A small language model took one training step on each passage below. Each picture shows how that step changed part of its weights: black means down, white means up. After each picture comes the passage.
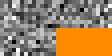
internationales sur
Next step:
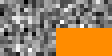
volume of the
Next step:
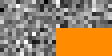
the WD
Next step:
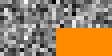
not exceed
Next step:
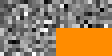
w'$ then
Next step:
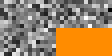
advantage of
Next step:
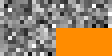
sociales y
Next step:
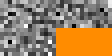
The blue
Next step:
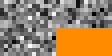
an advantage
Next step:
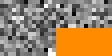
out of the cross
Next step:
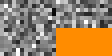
parar com
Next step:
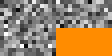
beam for two
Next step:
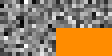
turadi va
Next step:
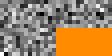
solid state
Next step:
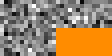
size of the
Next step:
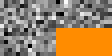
from the analog
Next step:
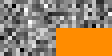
policy across
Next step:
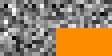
regions replaced
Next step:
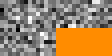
assessment of
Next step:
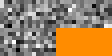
a direct measurement of
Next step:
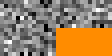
it behaves
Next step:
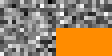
at øge
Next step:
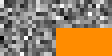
the context of the
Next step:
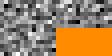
highway is
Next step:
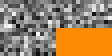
as it's
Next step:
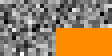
notation, and
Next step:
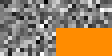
em formas mais
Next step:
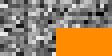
cosmic evolution at
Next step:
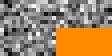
fields in the
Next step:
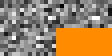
up to time
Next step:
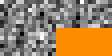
usul bilan
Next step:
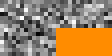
to detect
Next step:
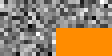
río y
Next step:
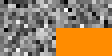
en raison de
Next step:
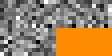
M. y
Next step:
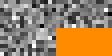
dissociation step
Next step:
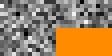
numerical and theoretical
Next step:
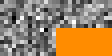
to alternatives
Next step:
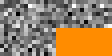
larger input size.
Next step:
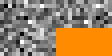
monuments that
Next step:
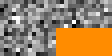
of the form
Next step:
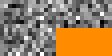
Severa a
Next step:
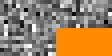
count rates
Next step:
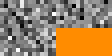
de Klein
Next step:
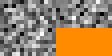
processing and
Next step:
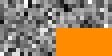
corner modes
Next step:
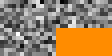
account the effects of
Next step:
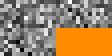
vary much over
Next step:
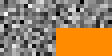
position of measurement.
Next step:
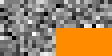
and sustainable
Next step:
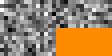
randomly selected
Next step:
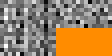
is not satisfied
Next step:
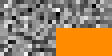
The lithium
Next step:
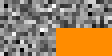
indexes the
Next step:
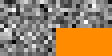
obtain the predicted
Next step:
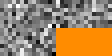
the NP
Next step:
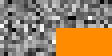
da saúde
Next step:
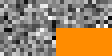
move to
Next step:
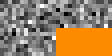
arguments we
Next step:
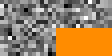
tests de
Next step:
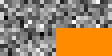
Hudson et
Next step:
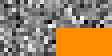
insights into
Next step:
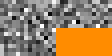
ou por dados
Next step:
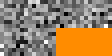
we fix the
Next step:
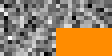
their assumed
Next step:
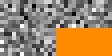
rol van
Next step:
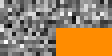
a very similar
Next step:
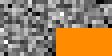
\theta$, where
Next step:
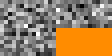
In the early
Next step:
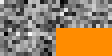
all the structure to
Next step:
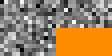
de geração de
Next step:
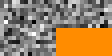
cluster geometry;
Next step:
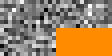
this paper is the
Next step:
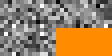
tempo foi
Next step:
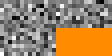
show $\bar
